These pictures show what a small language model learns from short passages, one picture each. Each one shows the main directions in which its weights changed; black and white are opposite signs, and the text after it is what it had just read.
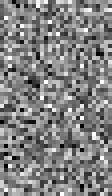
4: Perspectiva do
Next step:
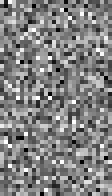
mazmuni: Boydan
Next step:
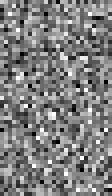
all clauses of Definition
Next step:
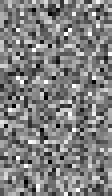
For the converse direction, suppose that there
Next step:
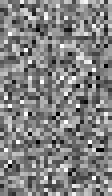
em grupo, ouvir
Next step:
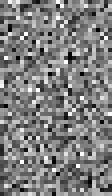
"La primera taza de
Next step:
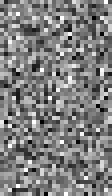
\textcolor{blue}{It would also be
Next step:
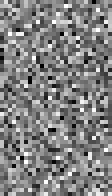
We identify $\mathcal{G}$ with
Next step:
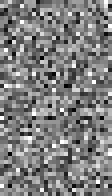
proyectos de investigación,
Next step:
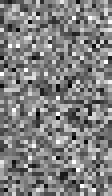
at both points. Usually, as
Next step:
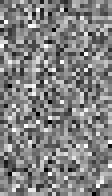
BAX BBC3
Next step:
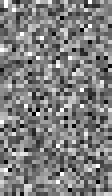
terciaria es el mecanismo
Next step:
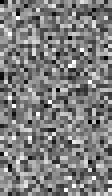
S\k_\delta$ for all
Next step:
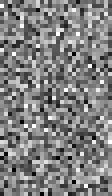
Yang-Mills theory
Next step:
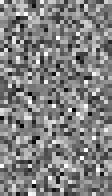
\caption{The procedure to determine the uncertainty
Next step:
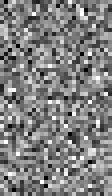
defendidas en las obras de
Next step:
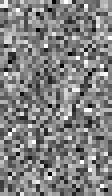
a importância da industrialização
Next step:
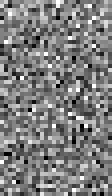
one- and two-dimensional configurations.
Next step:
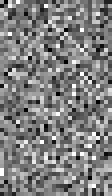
appearing here are current-current ones,
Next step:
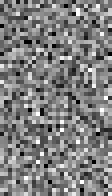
d \lambda_I(q),
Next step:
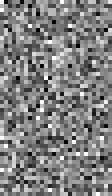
beamline, $\theta_T$,
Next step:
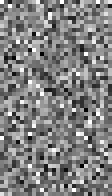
утверждать, что
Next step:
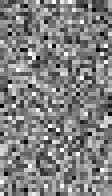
aralashuvi haqida
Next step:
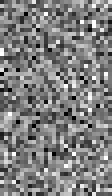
оказывает вид тарифа и
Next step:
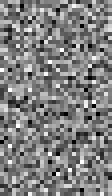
polynomials} Next we discuss the sumset
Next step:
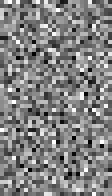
Fig.1, because the dispersion
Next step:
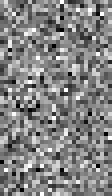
changes rapidly, the resulting magnetic signal
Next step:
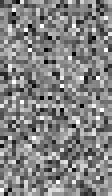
Brahmagupta (see
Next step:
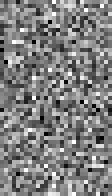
\newblock {Gap Junctions
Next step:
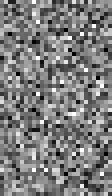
The major elements of vegetation are
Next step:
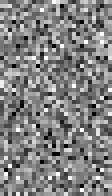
jihatdan barqaror
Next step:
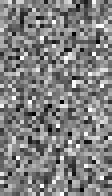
on more than a small number of vertices
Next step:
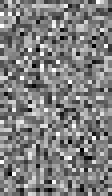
in the neighbourhood of the first
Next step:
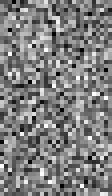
au sein du remblai a
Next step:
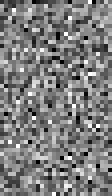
and distance covered by the vehicle
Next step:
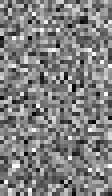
partition independently to generate sub-systems
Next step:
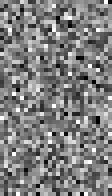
generate multiple beams toward the four
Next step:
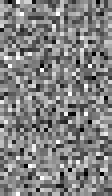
Kejahatan Lintas
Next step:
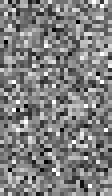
qoidalarini yaxshi
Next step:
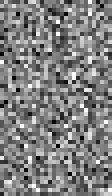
four neural network algorithms. Although we
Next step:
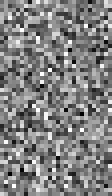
chain decomposition (\textbf{SCD}) of
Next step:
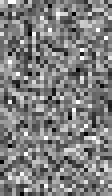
s theorem\footnote{The reader should
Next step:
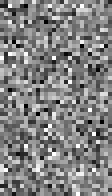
фаолиятида давлат-ҳокимият
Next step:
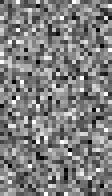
ва тизимли кузатиш,
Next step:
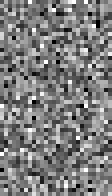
magnetic moments} The anomalous magnetic moments
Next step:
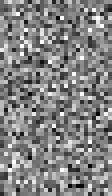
способности предприятия
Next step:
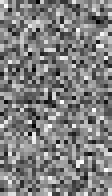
nosokomial disebabkan
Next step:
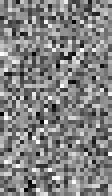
the coordinates $\left( t, r,
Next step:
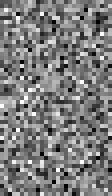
the different charged particles trajectories, it is
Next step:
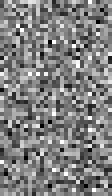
Monte; NGOs;
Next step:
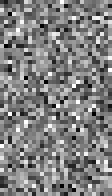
cambios sociales,
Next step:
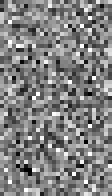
\end{equation} \par For
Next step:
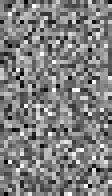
atom along the cavity axis. To
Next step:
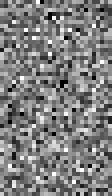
autizmning tarqalishi
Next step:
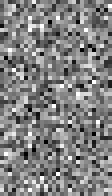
erishish sportchilarning
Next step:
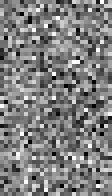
different junctures. Therefore,
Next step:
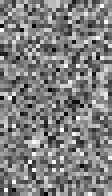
metric $g$ is Hermitian,
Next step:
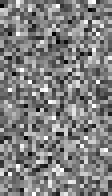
crescente nas décadas
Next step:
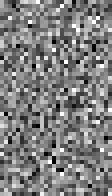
is to lay down a basic formalism which
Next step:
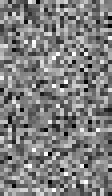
systematic shift are -0.05 and
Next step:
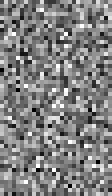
with fractional parallax errors under
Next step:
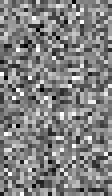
the degree distribution, and finally derive the
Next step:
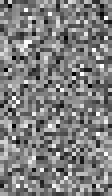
(Bulgaria). Mai
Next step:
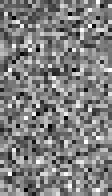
SM because of the GIM mechanism and the
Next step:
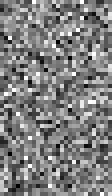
e específicas através de
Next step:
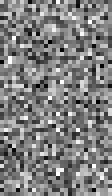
picata Hbn. E.
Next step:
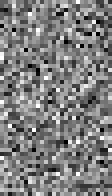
aluno. Através do
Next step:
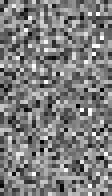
antecedent of knowledge transfer,
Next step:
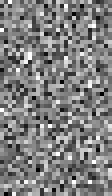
تلفن همراه
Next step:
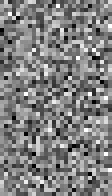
tensorial structure of graviton
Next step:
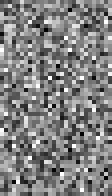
$V_C$ is both a classical
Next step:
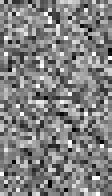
last temporal basis function to the final
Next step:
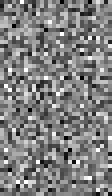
Cauchy surface $\Sigma$, the
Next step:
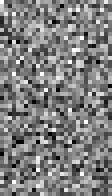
and $g$. The term $\Omega
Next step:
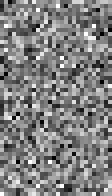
the talweg function $\varphi $ of
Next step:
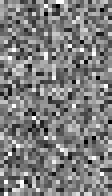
previous analysis approaches on clustering coefficient for
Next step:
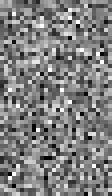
operator norm of $T:X\to
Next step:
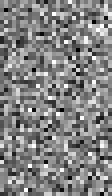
syariah. Dalam
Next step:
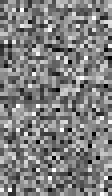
$q$ of the manifold.
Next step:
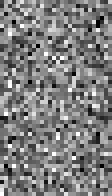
Коссака В.,
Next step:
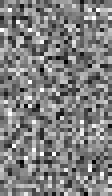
the Stirling numbers of the second
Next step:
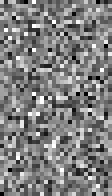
is obvious that a numerical solution may be
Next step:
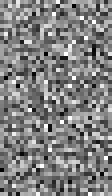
\mu \Grad \Phi,
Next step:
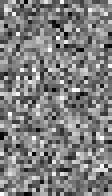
the signal is not correlated with the two
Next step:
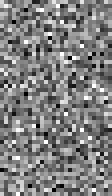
Bu metodologik jihatdan
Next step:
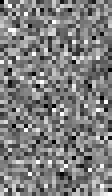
shift $\Sigma_1$. Let us define
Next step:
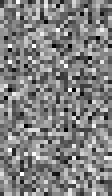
spin-1/2 the following form factors
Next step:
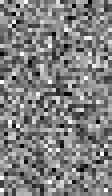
generalized this result to deal with other metrics
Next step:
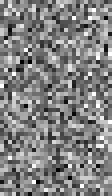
Кріль І. М.
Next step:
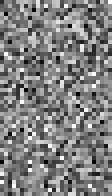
there is a homomorphism $h :
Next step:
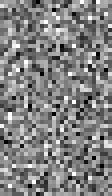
мана шу тайёр
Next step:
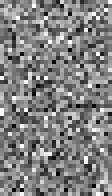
los productores de nanche le
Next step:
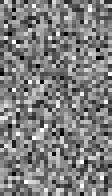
of GaAs emission during hardening
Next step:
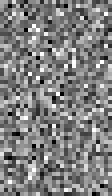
the areas in phase space that are
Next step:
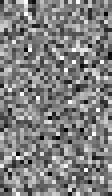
to check that \begin{eqnarray*}
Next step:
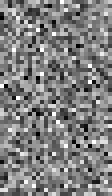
times, the cages are so
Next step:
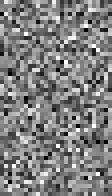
is the most interesting frequency band for current
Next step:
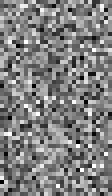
диагностика нарушений
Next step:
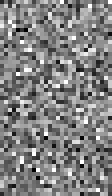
\cdot & \cdot & \cdot &
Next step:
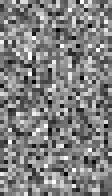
Универзитета у
